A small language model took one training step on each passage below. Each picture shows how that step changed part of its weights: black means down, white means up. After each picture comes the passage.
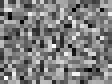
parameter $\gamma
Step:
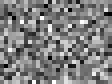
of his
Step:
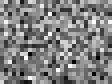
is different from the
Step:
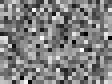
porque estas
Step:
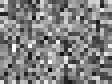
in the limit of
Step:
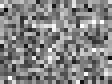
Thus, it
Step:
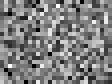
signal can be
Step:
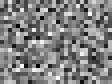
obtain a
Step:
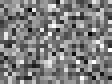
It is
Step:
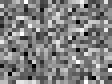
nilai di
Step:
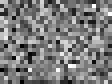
are the parameters
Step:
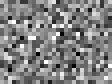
en controle
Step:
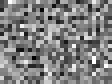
3) And
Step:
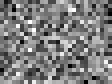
which serves
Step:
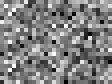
van het
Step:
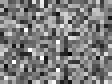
the data from
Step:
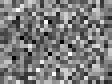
and machine
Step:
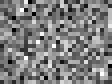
ands per
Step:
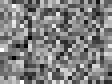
stated that
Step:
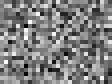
more regular and
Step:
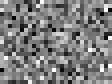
days. The
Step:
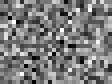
algorithm is
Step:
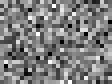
matrix. This
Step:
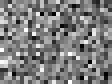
been a very
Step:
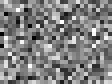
3 Each
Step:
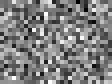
the power
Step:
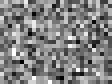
problems, to
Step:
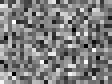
models, the
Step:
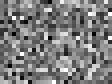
yana bir
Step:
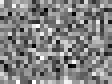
on the base
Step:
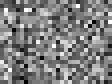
and WM
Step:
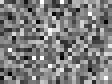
Then we
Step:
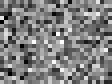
$\alpha$ are
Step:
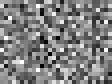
work on rough
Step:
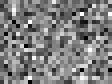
one imposes
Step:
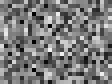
score to
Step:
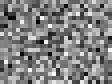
mais atual
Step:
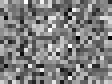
appear to
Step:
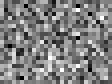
Elena lo
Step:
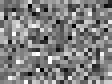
de una base
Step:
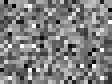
but driven
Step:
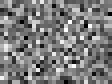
their relative
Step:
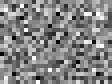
и недр
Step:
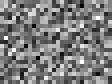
a polarization
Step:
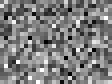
Review as
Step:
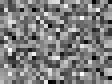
a IA e
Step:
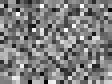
the main
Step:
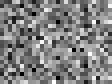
fact shows
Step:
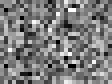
of them
